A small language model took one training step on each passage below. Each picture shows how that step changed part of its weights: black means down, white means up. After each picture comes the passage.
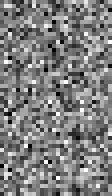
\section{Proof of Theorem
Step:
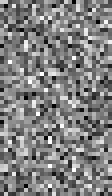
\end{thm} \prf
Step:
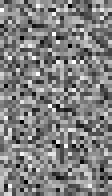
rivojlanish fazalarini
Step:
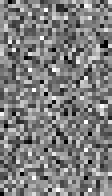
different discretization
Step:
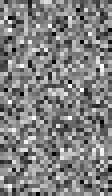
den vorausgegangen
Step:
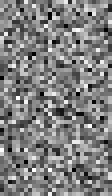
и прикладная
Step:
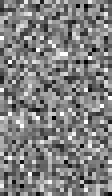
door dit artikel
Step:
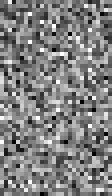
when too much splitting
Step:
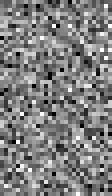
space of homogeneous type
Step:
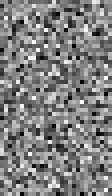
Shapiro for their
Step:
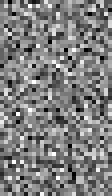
meaning the middle of
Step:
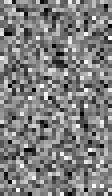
the hypersurface
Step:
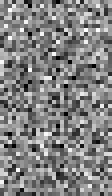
va hid bilishgacha.
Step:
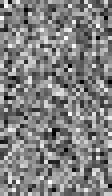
6.1. Vérification
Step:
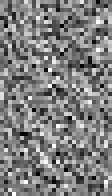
O AMOR É
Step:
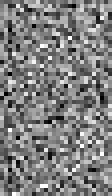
Likert que evalúa de
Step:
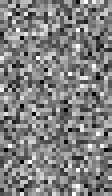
to~$d\ui$ can be
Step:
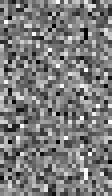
та потребує
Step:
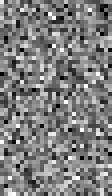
special integrator is not
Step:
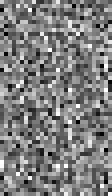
yang berbeda,
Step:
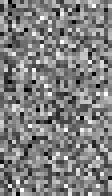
Escala Likert
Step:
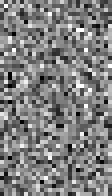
the solution that improves the rate
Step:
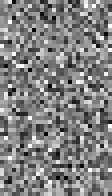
rice, using endophytic
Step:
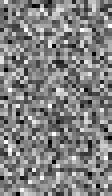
simplicial approximation of
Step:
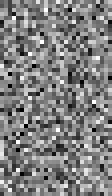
ya'ni yurak
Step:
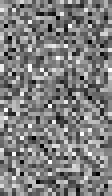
importantes de participación
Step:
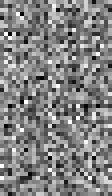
икки йиллик
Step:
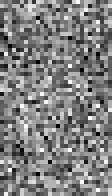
of initial and boundary value
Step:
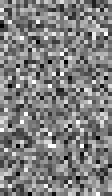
qoidalar haqida
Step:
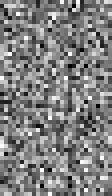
selected larger, the
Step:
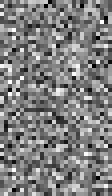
Como já representados pela
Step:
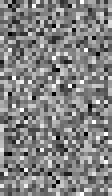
del Derecho*, Hegel
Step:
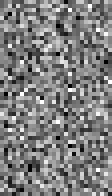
plus 1pt minus 1pt
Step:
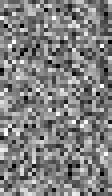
adaptation of the Matano
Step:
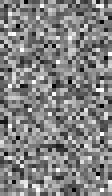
components and separating
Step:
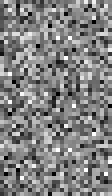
u^{i} d u \nonumber
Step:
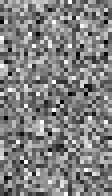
karları elde etmek
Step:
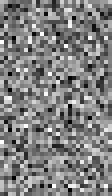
similar behaviour to our
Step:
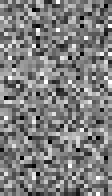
por um ser humano que
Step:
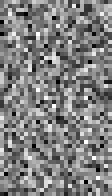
de mercados y sondear
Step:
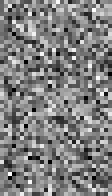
breast cancer,
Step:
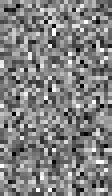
le aree urbane in
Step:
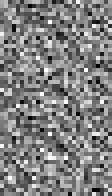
de vários elementos de
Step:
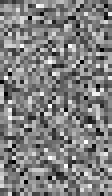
etapa de organização foram
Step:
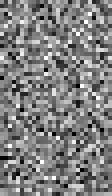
for $I_2$, we can
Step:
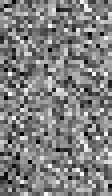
probability measure $Q$ such
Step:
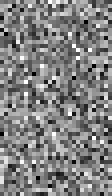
Roman Karasev,
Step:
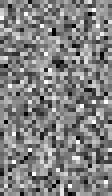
$$ The first fundamental
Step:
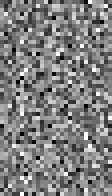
LoRa sensorlarini
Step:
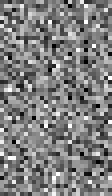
by hyperplanes},
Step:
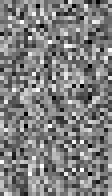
phone saat ini
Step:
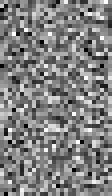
end at $I$. An
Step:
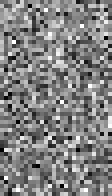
one-dimensional currents form
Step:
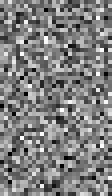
is coded by the same real as
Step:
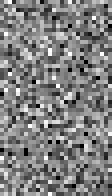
of hyperquadratic continued
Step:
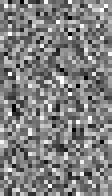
the 3D sparse-grid
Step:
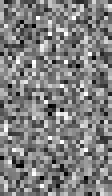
вірогідно, під
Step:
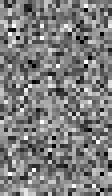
base sequences of lengths
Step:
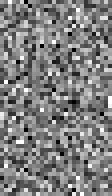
proved. \qed
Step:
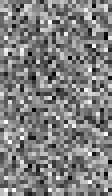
VA ULARNING
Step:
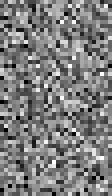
\LSS\ , then the
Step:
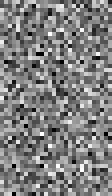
va tizimlari hamda
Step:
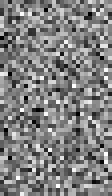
fiber $C$. The
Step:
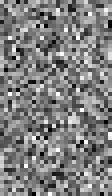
resultados clínicos,
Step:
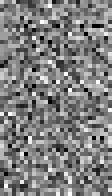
tizimining boshqa
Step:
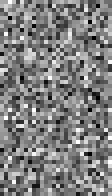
entries in $\b{x}$
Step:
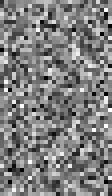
the following as a convenient
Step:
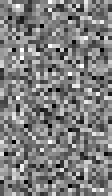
inclusiva. Ao
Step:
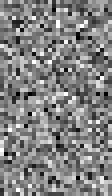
2011. Efektivitas
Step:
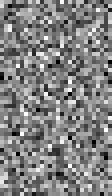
o usar grabaciones de
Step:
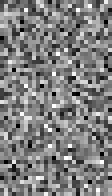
Nevertheless, one has
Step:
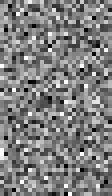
y tener un contorno más
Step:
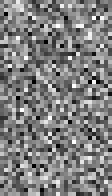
M/N$. Then since the level
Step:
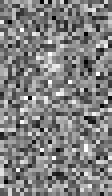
verificación acreditada.
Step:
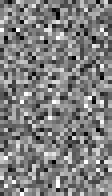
when $k=1$. We end
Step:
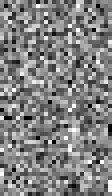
prostem pretoku
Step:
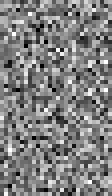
Actually, the
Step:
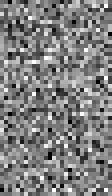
umid qarashga undovchi
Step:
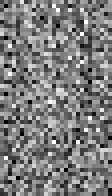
and $P'$ are singular
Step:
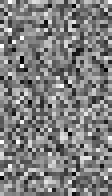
vezes mal planejadas
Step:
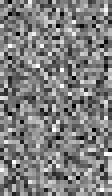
the Rayleigh-Benard
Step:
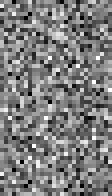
значення для
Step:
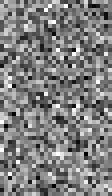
unknown error
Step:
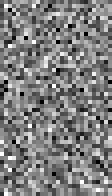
by his former student
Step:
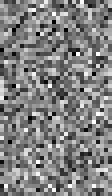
ko’plab asarlari
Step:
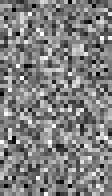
upper row we show the
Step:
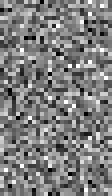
convex self-similar
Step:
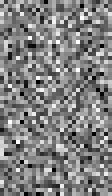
hazratlari bu gapdan
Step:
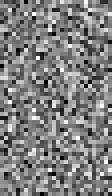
\end{eqnarray*} Now let
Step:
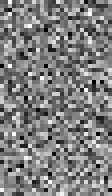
tashkil etish
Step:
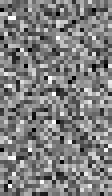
C: \ Reduced form of
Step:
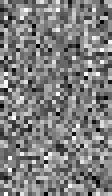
$\newj=0$), and show
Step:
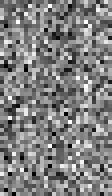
(with non-bounded
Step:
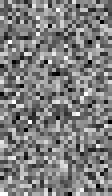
reversible otherwise. Lemma
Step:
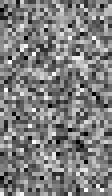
we express ${n
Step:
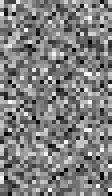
كتاب »
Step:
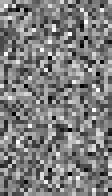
we can still approach the problem
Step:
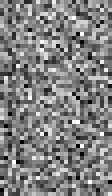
center, i.e., with the
